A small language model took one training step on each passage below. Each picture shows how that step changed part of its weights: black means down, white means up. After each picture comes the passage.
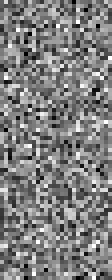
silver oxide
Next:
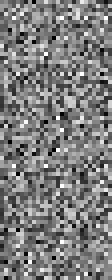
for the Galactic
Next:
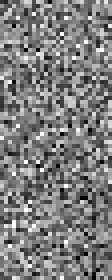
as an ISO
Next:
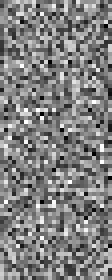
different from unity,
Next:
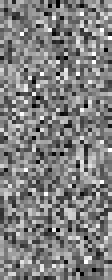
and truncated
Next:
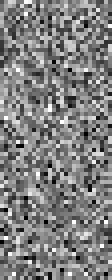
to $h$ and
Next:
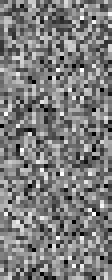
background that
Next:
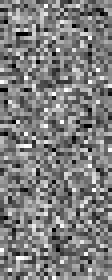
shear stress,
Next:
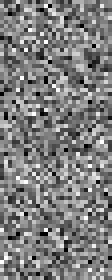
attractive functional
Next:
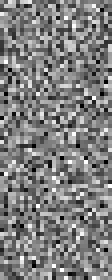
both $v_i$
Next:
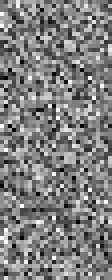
specifically in the case
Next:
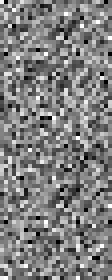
R., Bhatt,
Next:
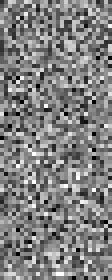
to evaluate its
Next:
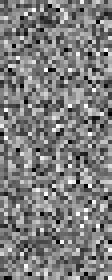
{\tt fork},
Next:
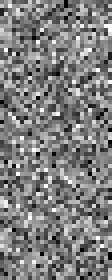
indicating physiological
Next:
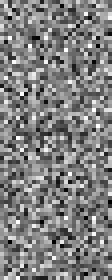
competencies of
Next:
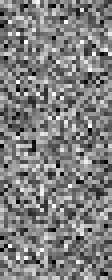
and meadows
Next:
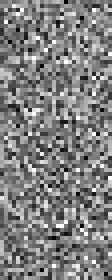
quite general open domain
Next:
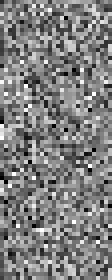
access data inside
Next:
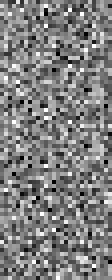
respectively. Fatty
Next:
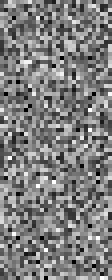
the first time, in\\
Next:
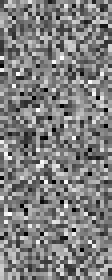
the decision prediction
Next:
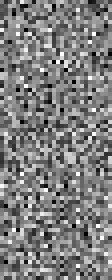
with the School
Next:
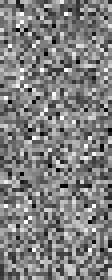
those that inherit
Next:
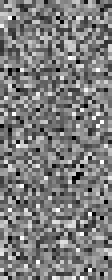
there is always a
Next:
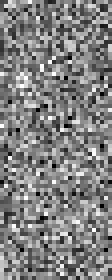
the geometric mean of
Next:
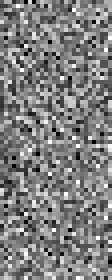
over 98% of
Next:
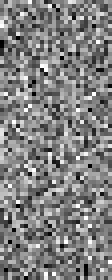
is shown in (Table
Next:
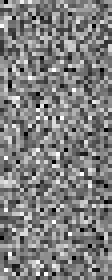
we get that there exists an
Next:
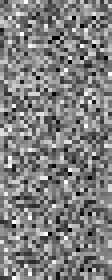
and 9 parameters respectively.
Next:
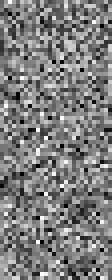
a complex manifold that
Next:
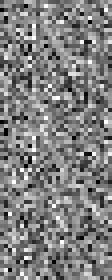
through learning from
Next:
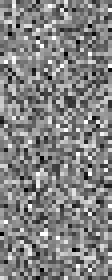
$ such that \[
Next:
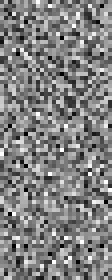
recommended for
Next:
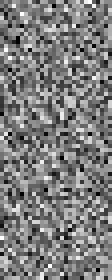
a unique set of
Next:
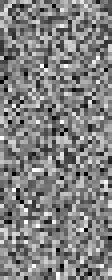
must be replaced for
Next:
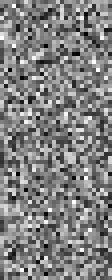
from the corresponding author.
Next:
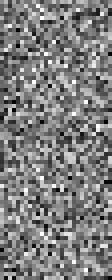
momentum being
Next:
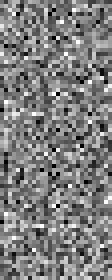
January while there
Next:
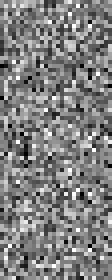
Home Energy
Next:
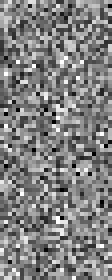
above research, we consider problem
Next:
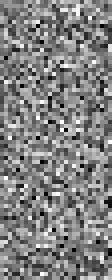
be continuous. To find
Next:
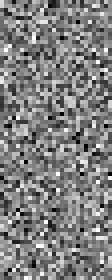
are directed in
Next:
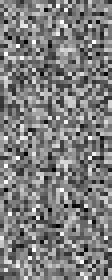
by feeding the
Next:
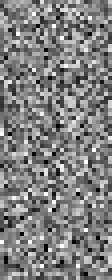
be strongly polar in
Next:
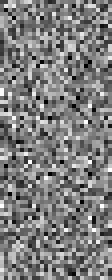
the eigenvalue equation
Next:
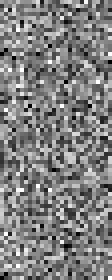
the ethics of
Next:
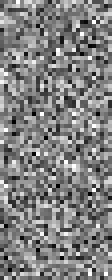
quality factor could be
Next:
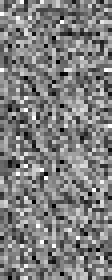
telle que
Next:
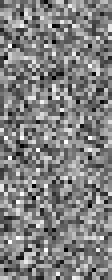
markedness and
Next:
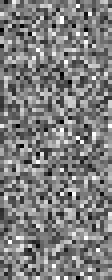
kaon and pion
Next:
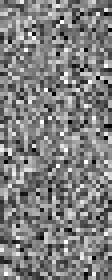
Single O atom
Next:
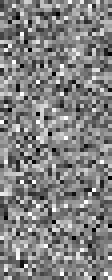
product subfactor in
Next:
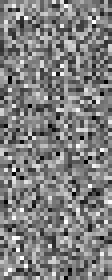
domain $\Omega$. For the
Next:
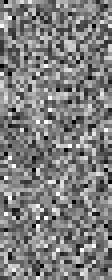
we have produced a
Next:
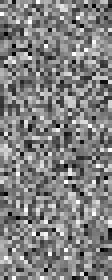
the MHD equation of
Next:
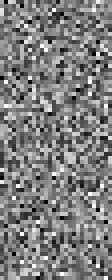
the decision maker
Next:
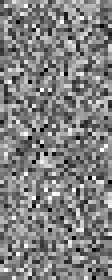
on the vector space. The
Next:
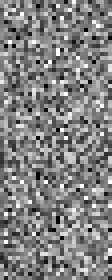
His combative approach
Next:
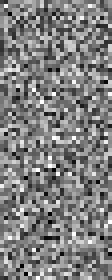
for it because are the three
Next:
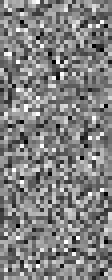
6: With probability
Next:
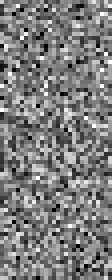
dans cette
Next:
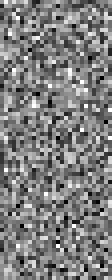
y_i$. Thus by
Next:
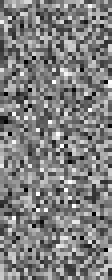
in the density range
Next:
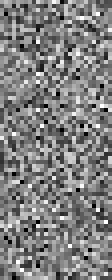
curvature decay;
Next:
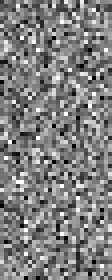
The web-page
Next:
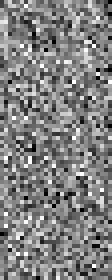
length to left,
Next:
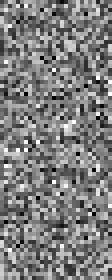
due to the small size of
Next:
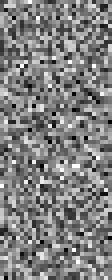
the image domain,
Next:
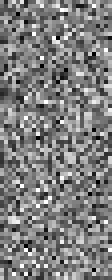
corresponding counting function for
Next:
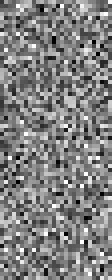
the read-out.
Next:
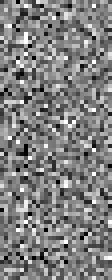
along the ENZ area
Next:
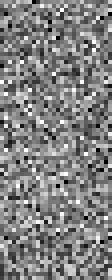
inside $f$
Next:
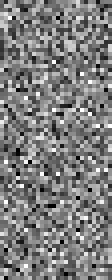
there were a few
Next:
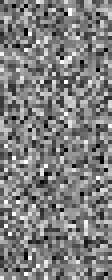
Hamim et al.
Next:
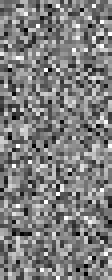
{\it Claim},
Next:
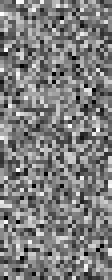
little bit
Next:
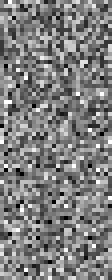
it is multi layer
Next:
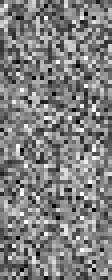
best to use a
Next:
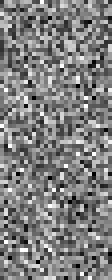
that study was approved by
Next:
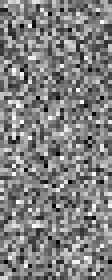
Because \[
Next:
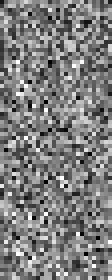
of wave functions.
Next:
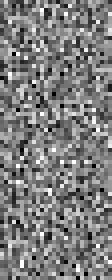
pulses. The
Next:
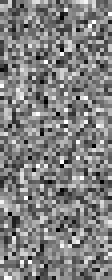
well-defined local number
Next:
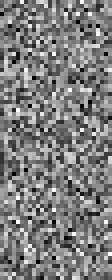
permeability of the
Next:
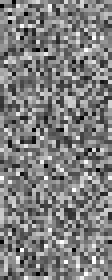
the wide band
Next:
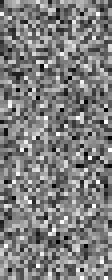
of Binarized
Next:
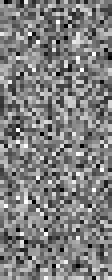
used to train a
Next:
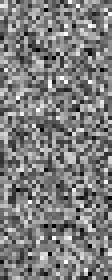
by inspecting the
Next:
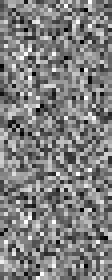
left invariant metric
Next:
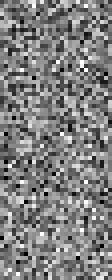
store new values introduced
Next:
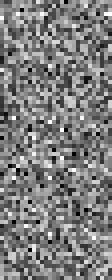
of daily active
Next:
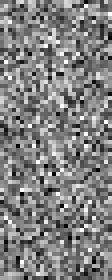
benefits can
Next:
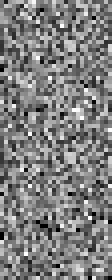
lattice couplings
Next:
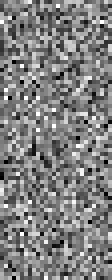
in datasets makes
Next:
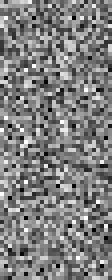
is, $\Psi$ is
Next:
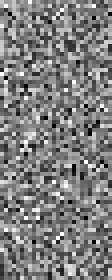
$R$ is the
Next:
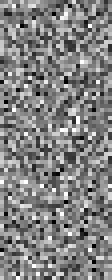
0) and evaluate
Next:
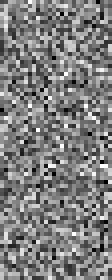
condition, the value of an
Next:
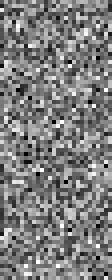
Effectivity of
